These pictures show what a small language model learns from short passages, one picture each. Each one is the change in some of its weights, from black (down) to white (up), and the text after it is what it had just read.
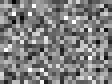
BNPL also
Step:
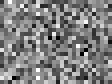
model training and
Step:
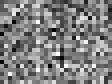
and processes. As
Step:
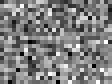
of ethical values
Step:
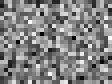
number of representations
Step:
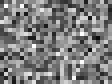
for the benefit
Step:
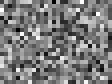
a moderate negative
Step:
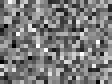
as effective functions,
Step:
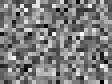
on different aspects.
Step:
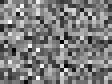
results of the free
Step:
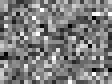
GVI on the
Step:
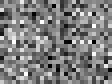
operated by limited
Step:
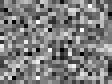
and urinary
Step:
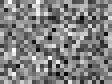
under review. In
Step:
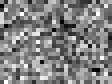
and ProGRP
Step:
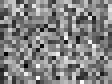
in our study as
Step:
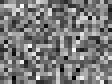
of the current
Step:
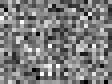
Furthermore, no
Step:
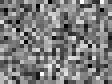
that they have no
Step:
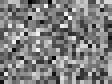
and fleet
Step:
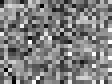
supply of the
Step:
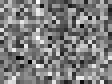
assessment within a
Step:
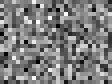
For example,
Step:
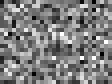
the source. At
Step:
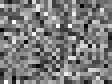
it had the specific
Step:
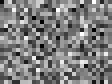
access control. The
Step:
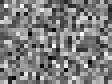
for employees by
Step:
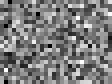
Based on desk
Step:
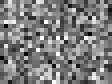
next steps of the
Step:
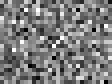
including 300
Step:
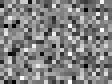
pointing to
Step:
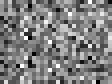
3.4 times
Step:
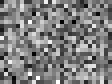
verification of the
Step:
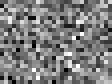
identity through their
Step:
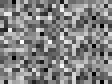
sample size and short
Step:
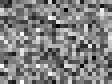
effect depends
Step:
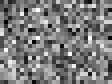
plays an important
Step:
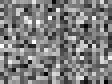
Therefore, developing a
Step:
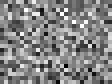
this statistical analysis.
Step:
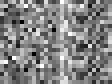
International Center for
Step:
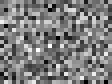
Also, the
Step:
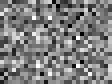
in exam preparation
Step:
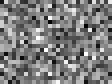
most significant benefits from
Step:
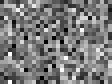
the other case
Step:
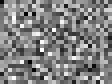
be successful at
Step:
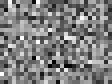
experiments. While
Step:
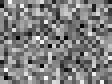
specific use cases if
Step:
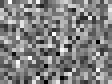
optimal size of
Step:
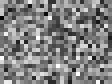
with high-level
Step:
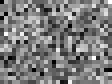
for Taxon
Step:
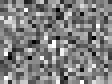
intervention .Quality
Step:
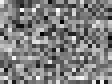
managing traffic,
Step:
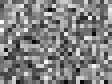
collected from six
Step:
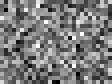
schools or between schools
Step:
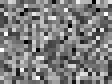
are chances for
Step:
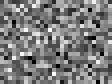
the organisation.
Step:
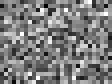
of the micro business
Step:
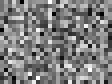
modes of the
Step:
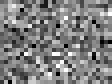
maintain his normal activities
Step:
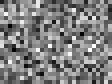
periods of high
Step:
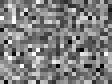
belonging to the
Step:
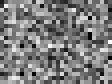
record documentation
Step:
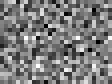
well as upload
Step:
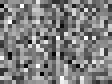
information into actionable
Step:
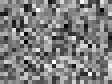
that in each
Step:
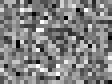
are initiated leading
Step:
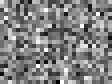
educational institution with the
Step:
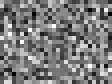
move the application
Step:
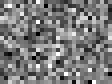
these changes involves
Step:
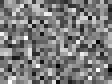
used a standard
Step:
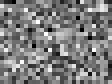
of Pharmacy
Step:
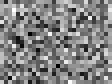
was significantly higher
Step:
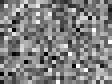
and reference strain
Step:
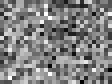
prioritization and
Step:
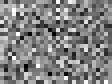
was associated with
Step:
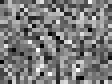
list of actions and
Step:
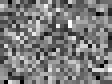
the ISI
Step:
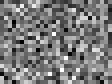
the damage
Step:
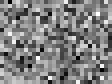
also provide privacy
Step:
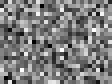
clinical isolates.
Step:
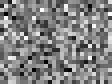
control program for
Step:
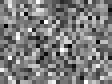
most optimal approach
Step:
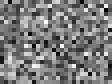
fulfills their
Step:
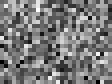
with regional stakeholders
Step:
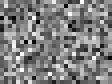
be cut to
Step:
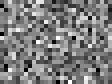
relevant when models
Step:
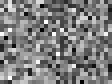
early identification and
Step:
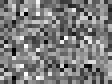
groups, the highest
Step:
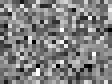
fates or
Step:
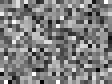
used to measure
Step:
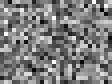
for each interval
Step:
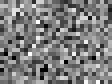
is commonly
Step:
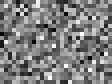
on relationships that also
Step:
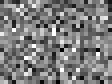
the remaining around
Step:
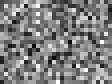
and simulated
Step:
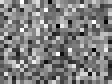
the Balanced
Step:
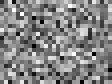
cultivation. The
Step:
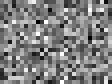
Product description
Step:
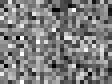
parameters. These parameters
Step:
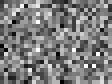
and active information of
